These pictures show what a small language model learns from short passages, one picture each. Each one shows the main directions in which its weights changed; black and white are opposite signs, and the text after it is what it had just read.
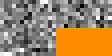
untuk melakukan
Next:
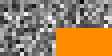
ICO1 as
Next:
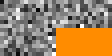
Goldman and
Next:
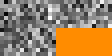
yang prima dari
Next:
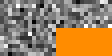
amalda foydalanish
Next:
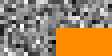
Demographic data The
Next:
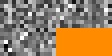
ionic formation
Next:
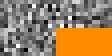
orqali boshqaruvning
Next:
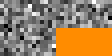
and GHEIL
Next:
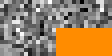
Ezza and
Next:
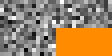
Bu jihatdan Anvar
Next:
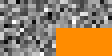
2, nous
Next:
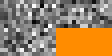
muhim vosita sifatida
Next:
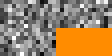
national level.
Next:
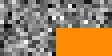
by Duke
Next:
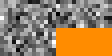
to low quality.
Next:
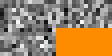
feeding to start
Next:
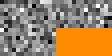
não há um
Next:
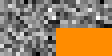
an attempt
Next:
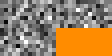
dx , one
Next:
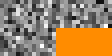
científicos e
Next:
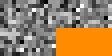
optimization strategy for
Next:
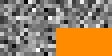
particles in
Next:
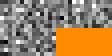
в системе
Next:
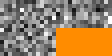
summarise the
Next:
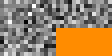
garantido pelo
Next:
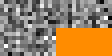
em termos de
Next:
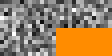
в виде
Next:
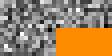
education* 4
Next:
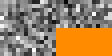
the process efficient.
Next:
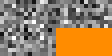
next section. The
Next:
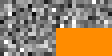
has just drawn
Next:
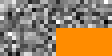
for construction
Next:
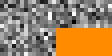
MIT Release
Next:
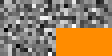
entre la duración
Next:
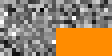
load is resistance or
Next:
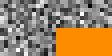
recent models are given
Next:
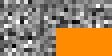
Matriz de
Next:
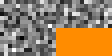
of Team
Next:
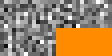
AI, Display
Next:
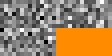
changes observed in these
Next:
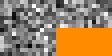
связана с
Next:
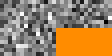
course. The
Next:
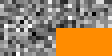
Erfahrungen am
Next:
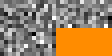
series (1)
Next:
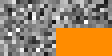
remains the sector
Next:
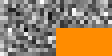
development of the
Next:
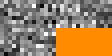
Shu tarzda ishlab
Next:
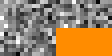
the power of images
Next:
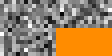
a altor
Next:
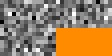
about 29% after
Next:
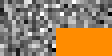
subjects ranged
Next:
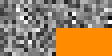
torquing of
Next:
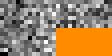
Matndan ushbu
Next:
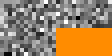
scale decreased by
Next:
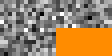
what follows we
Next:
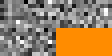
success story of
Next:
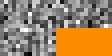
va matallarning
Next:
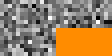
valoriza o
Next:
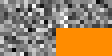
mulher, é crucial
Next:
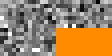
the minimum variant
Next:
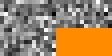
se muestra
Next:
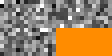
multidimensionality of
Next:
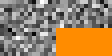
study proposes the
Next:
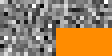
etishi lozim.
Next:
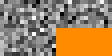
as demissões
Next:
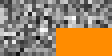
comparar las
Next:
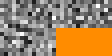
x Statistical
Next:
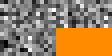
реалії на
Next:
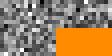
suas relações entre
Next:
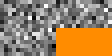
were much more
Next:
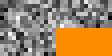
to the characteristics of
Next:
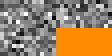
OECD no
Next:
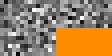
By combining the
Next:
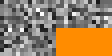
с другой
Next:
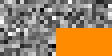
these characters who
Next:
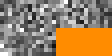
could see the
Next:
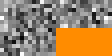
the accuracy,
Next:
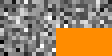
a centralized
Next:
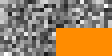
reviewing the medical
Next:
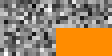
han ido
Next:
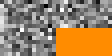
using oral and
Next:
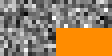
a Bali
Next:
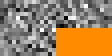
at an equal
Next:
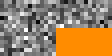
in dense
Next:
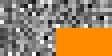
diagram* adalah
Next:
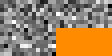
India holds
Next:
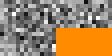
testing, short testing
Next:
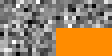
in responses. In
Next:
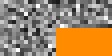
% Replacement
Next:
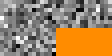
the addition of
